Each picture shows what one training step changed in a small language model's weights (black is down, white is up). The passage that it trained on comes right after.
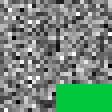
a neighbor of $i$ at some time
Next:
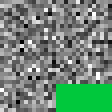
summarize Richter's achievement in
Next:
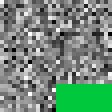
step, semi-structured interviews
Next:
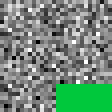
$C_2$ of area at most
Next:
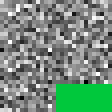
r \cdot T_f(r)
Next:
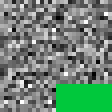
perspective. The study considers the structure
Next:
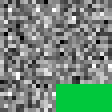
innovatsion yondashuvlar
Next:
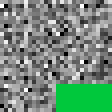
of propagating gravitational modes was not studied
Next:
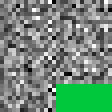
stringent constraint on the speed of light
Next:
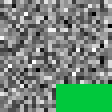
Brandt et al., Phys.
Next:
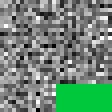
valley bottom is more than 1
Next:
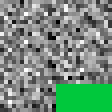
опыт коррекционных
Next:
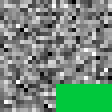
O to M and also includes some special types
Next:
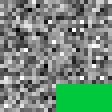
and the last term is the Poynting
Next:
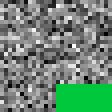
Узбекистан и постепенного
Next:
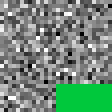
f \to c')$ is an
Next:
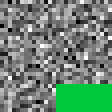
xil standartlar bo'yicha
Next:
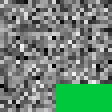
a qualidade das edificações.
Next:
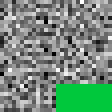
GCs overlap. All seven
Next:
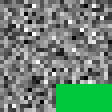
ўғли Ўзбекистон Республикаси ИИВ
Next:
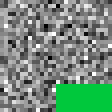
Center for Applied Mathematics in
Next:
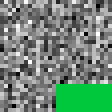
which lies east of V1331
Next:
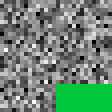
an algebra $\Leftrightarrow
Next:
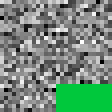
equate their high transmissions with the
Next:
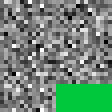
model equations have been found which could essentially
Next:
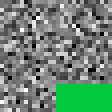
decay $\Lambda_c\to
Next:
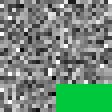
hole that we will take into account can
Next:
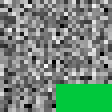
the name of gappy proper orthogonal
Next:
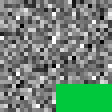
destilación, un licor
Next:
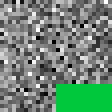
operators $S_x \in
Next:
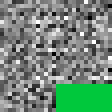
theory with fundamental flavors and a
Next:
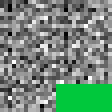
harus dimanfaatkan untuk
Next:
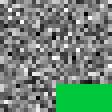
se extiende y contamina la
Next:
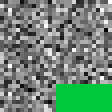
instituțional, Republica
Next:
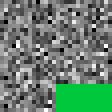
que o termo “valor”
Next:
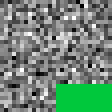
optically thick (i.e. those
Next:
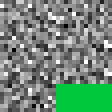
las imágenes; si bien
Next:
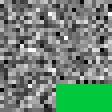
close, but their inputs are too
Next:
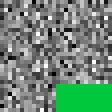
пленках CdTe:
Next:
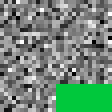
d\'efinition, pour tout
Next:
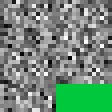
intercambio de conocimiento
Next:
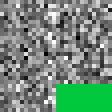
студенты не могут
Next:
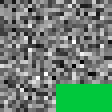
la crítica». Sin
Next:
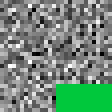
\ref{fig:20 nematic}.
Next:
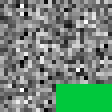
menggunakan atribut
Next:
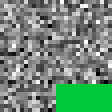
for all $\alpha<\kappa$, it follows
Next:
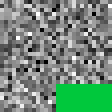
e}_2\otimes {\hat
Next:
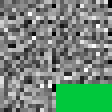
jonlantirish muddatini
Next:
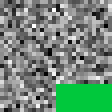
node 2, and it forces its white
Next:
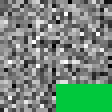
the following: \begin{cor} Let
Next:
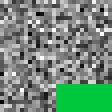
the wavefunction at the end of the
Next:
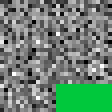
принимает независимые
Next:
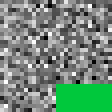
dissipation has the same differential order
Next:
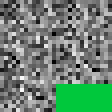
que articulariam a
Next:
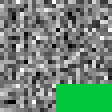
sciences. This study examines the
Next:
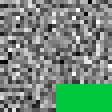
относителна влажност
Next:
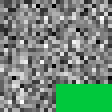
demonstrando a eficácia
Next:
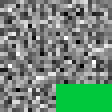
well as various articles in the
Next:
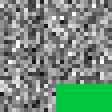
resposta, porém com
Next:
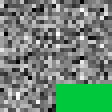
fornecer uma estrutura
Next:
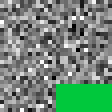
and incomplete information. We will
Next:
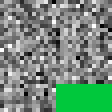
finding the eigenspace of a
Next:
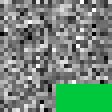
the two cases (DT at
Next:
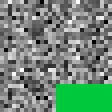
учитывают средства,
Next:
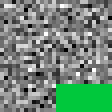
the fact that there are examples of triples
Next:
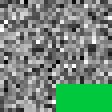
в языке. –
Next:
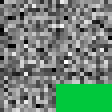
Canada, J1K
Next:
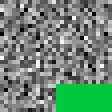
intensity linescans of separated modes
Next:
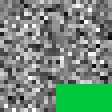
текущую тему
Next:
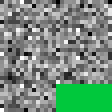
\begin{table}[] \centering
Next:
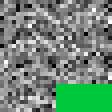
ADAMI. **Imagens
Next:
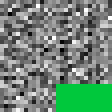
decir, produjo en los
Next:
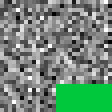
to discuss the ingredients
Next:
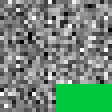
('Mapping') der
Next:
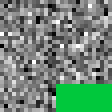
using chain-based models. In this paper
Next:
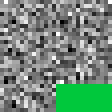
la loi de Darcy quel
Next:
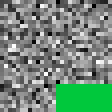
natijasida talabalarda umumiy
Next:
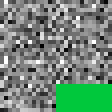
hisobi, iqtisodiy tahlil va audit -
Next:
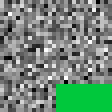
When $k$ divides
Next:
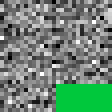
Ätiologie. Eine
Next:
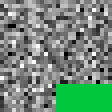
linked to the inverse function of the exponential
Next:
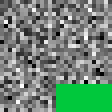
observations in terms of the preeminence
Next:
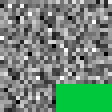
Entanglement between first and
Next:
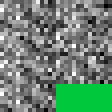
також оволодіння
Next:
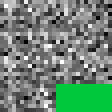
олиб киргани учун
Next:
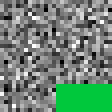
representing the inertia stack
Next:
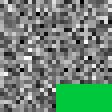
optimization problem subjected to various versions
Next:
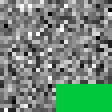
theories of gravity, starting from
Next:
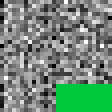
convergence of the system. The potential energy of
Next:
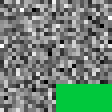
máximo de 297 K,
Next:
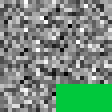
The above argument also implies that the map \[
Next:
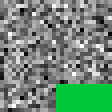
projection, enabling to identify which of
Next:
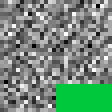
Cette méthode, déjà
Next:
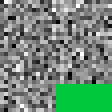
room temperature (290\,K),
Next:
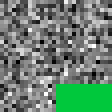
been formally extracted. The numbering
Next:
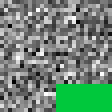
partida para a exploração de
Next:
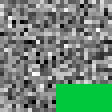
monitoring of Shahdag National
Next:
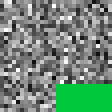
come from discs in $\Sigma$
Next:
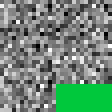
DOS should be observed. It is important
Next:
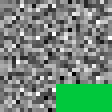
$S$ and $T$ transformations
